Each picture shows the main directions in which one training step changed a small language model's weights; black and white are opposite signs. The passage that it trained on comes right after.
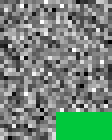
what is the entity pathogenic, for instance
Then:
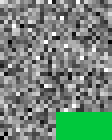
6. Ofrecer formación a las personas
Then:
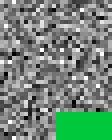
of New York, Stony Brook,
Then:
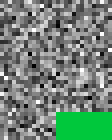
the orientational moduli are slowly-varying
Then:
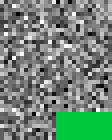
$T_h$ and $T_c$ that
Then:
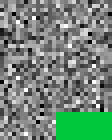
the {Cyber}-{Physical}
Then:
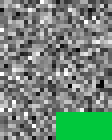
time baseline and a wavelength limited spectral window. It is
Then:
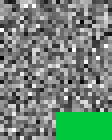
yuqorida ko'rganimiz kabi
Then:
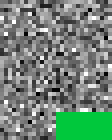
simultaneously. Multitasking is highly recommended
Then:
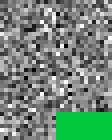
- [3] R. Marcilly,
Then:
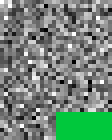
controls the number of replicas via
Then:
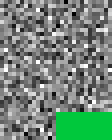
UML Unified Modeling Language
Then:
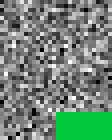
cell models naturally increase in complexity with more variables and
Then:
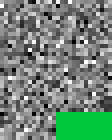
Ellis et al, one may expect
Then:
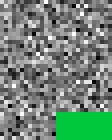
have the initial singularity. In the both cases the
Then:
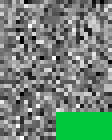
on Calogero-Sutherland Model,
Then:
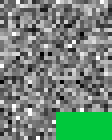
more human-inspired and in which the samples k
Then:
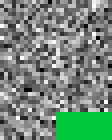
in Figure 8. Now by using thresholding
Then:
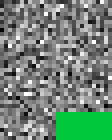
as the {\it MOND Fundamental
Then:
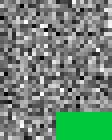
hidrodinamičkog modela.
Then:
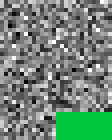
respectively, and $\sim0.23\arcsec$
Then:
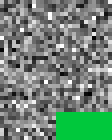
has clear rules for using AI ethically in research.
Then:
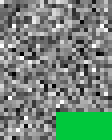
their integrated collaboration features (i.e. Cloud
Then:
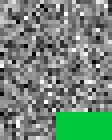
First we validate our framework by repeating the analysis performed
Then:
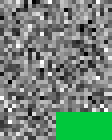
responsible for the band-bending. Without modifying
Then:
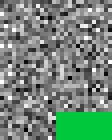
[Links to private repositories will only
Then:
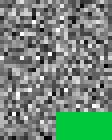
electric field underneath the tip apex inside the sample
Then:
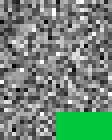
radii. Shown on the top are the beam distributions
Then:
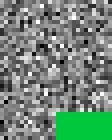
the scale of Centrality of Visual
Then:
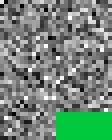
I forget) taught us that Kinetic Energy
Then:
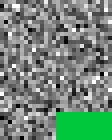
be driven into the singlet phase by increasing the coupling
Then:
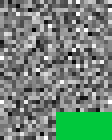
and infection control measures, which should be based on the early
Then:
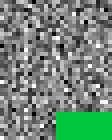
fikrlash tarziga, ijtimoiy ongga
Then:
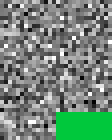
The background color is sea green with white lines on
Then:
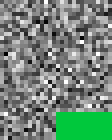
formation in complex media. NPs are labeled with
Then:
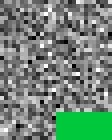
назад) и, затем, снова
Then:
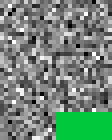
In conclusion, we have reexamined the
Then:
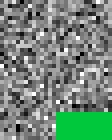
cricket grounds. Some colleges were found
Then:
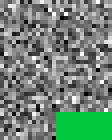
Indonesia. Data Data yang digunakan dalam
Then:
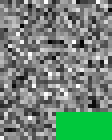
В (в полевых условиях) или
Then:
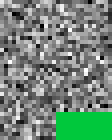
cluster, which shows the impact of finite-size
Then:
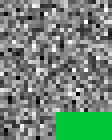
electrochemical spectroscopy measurements are performed and fitted
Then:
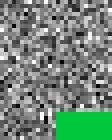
Avenzac M, Spinelli S,
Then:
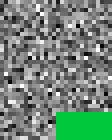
and in assuring its quality. Since vocational
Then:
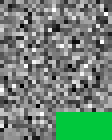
equations for the components \begin{align}
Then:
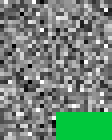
олиб борилмоқда.
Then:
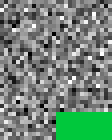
of each pen as representative sample and tow blood samples
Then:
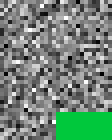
} \author[cenbg]{I.
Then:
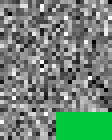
manbai yoki bola parvarishi bo'yicha
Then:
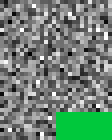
Metakognitiv monitoringning samaradorlik
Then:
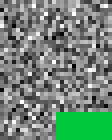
métodos orientan al investigador en la forma
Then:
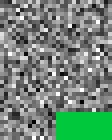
the liquid phase. In the case of scalars,
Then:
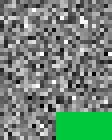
the surface transition and the transition in thin films depends
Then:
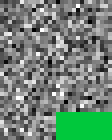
sp. (KUBISZ *et al.*
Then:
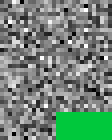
predmetlarning fazoviy holatini
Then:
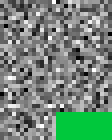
and technology translation research and published four or more science and
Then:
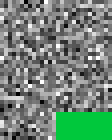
Tyto kategorie se v textech
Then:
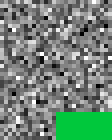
the processes related to crop irrigation, and
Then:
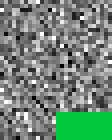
interesting is that the zero modes are topologically protected.
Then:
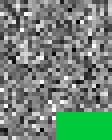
evaziga daromad oladi,
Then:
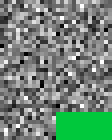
Stodolsky proposed a covariant Feynman path
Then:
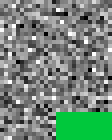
was made up to the mark with the same solvent.
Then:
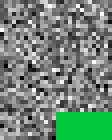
Wo findet die Inklusion statt? -
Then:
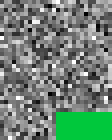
thickness and study its relationship with crystal retardation
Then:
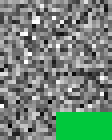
Pulmonata) in a Spanish
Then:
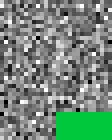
can be used not only in cerebral
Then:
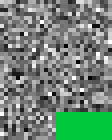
patients (74.5%), raised low density
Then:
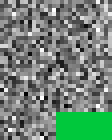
[20]. Lo cual protege eficazmente
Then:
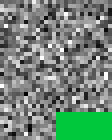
yield more resilient recovery trajectories. -
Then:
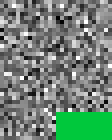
compared to 73% in the PLA group. A
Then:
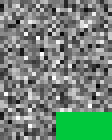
research to find out whether the independent variables Tax
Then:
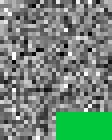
b). Il processo educativo che si intende
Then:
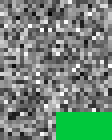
ta’sir” deyiladi.
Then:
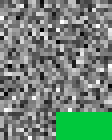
alur prosedur penelitian
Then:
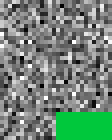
X_i + i_3\times
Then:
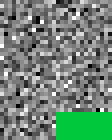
TOWARD CUSTOMER
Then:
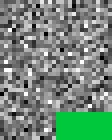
the moderate filter, which retains 90%
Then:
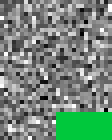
short-lived flare), previous observations have shown a
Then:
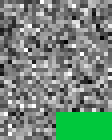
examined for this task; the ``Basic
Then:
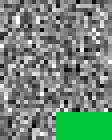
it presents a clear uniaxial anisotropy
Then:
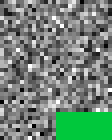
o mundo, tornando-a uma das
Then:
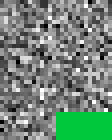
зарубежных авторов.
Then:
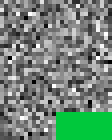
instruction and data caches and the phase characterization
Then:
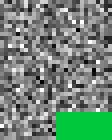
вероятно, объясняет
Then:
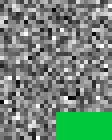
Figure 1. Given that the course structures vary
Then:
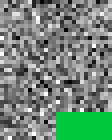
java,lang.String)}. As
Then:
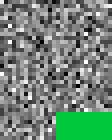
kitobga bo‘lgan qiziqishini
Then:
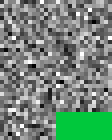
ışığında, benzer bir
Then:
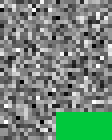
relations quantify the probability to observe rare events such as
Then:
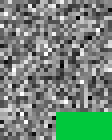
the elimination of risk materialization effects.
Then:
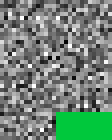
depuis 1999, Omar Guelleh
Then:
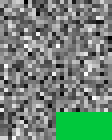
is a necessary condition to help learners engage in their
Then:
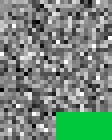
процес оцінки активів для вимог
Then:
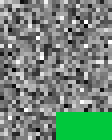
a nonzero cosmological value of the scalar field is taken
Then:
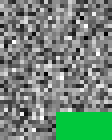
for food and fiber crops, fodder
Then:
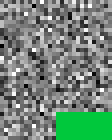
Hypergraph Partitioning}. \newblock In
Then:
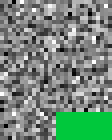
of Diseases, ICD-10, ICD
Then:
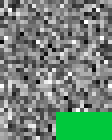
the force $f$. As a result we come to the
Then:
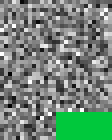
университет, Калининград,
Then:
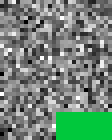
Geographische Verbreitung.
